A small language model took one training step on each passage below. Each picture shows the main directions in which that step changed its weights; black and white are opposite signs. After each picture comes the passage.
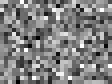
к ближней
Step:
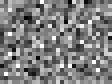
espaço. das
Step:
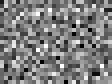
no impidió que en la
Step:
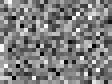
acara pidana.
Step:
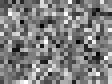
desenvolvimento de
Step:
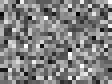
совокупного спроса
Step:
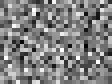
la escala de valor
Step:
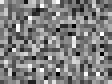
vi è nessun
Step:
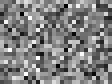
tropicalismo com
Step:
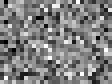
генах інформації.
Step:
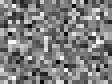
paciente. Esto es
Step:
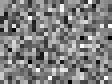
demonstrating the
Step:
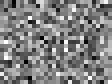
departments of
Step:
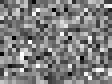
- MOLARES, S.,
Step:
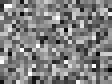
вплинуло на
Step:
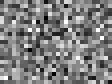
en la investigación
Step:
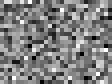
as a means of finding
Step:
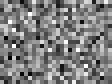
protecție a
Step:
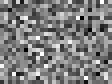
una respuesta a los
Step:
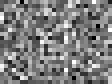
в 120 раз меньше,
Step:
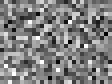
recursos, sino al
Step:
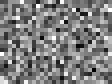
on the PWI scale
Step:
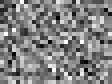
задач. Такой
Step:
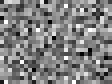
es un debate abierto
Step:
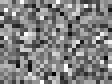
možné so
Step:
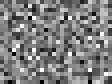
tot vorming van een
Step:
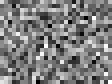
portalidan olindi
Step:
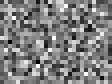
future, further
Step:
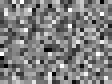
Guill argumentando que
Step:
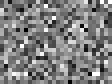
lo largo del tiempo
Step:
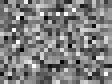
19th century
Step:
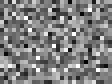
application of this
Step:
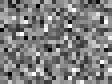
modificada pelo contato
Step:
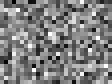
unei generații
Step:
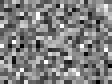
u tilni jamoaviy
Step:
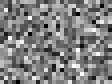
Bu voqealar
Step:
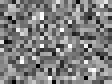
pelo Complexo
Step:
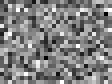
under the appointed
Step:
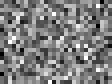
desinfecção e
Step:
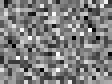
ularning mavzusi
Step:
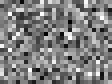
bibliográfico como
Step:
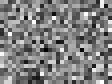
Occupational and
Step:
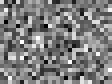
tra lavoro ed
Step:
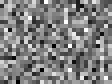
ele intitidou
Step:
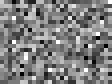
skandinavische oder
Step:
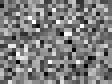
iltimosiga ko'ra
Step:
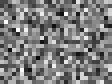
mejora educativa.
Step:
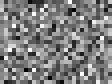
apenas ao meio
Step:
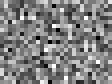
Cheung en Slavin
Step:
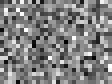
la línea de
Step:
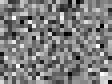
In dieser Hinsicht
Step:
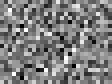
turli tarixiy
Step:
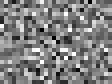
was used as the reference
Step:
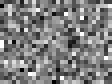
маҳаллий тарих
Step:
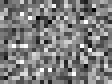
et d'apprentissage
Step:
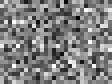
del enlace Fe-O
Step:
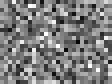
documentos ($n =
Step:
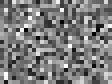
keldi. Sug'orish
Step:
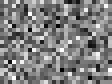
kapsamında bu
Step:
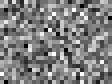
til me’yorlarini
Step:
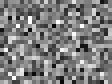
iloji boricha
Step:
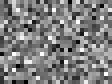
méthane. Parmi les
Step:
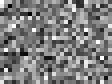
e contextualizadas no
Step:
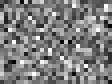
также зависимость
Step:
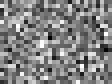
A automedicação se
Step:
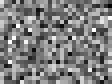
in OPD in Musi
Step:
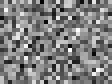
chápaní bola
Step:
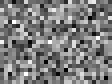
modell (Language
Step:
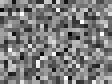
bei uns umgesetzt
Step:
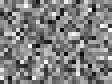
bulan sebanyak
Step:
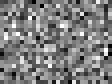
Palavras que de
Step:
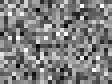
Рогозный С.
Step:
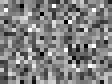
balandligi, kichik
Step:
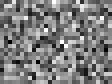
подолання негативних
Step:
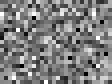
елементу в деяких
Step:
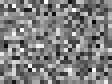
properties ```
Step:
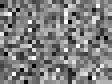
relations commerciales,
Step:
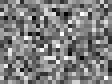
1$) к периоду
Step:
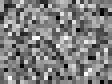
в основной своей
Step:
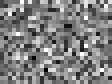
pembuangan sampah
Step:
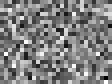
tilning o'zini
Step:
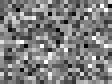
sind. Näherhin
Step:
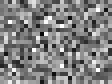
e seu alcance.
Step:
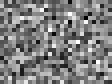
sozinha as demandas
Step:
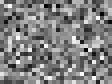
adequate wound
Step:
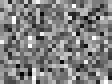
so'zlar paydo
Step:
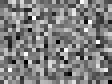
omdat deze
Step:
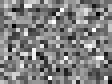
espécie de
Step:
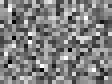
petits marteaux dans
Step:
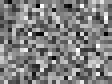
te verwachten, dan is
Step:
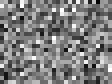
língua, quer
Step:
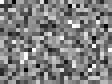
dados Para realização dos
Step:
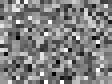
holatlar bo'lgan.
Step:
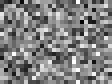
и перемещается на
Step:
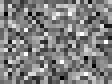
tests and standards
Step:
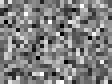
various digital media
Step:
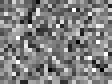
për muajin
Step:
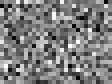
عمل الجوارح،
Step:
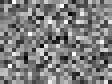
disponibilizando para os
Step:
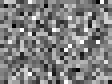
gevallen een
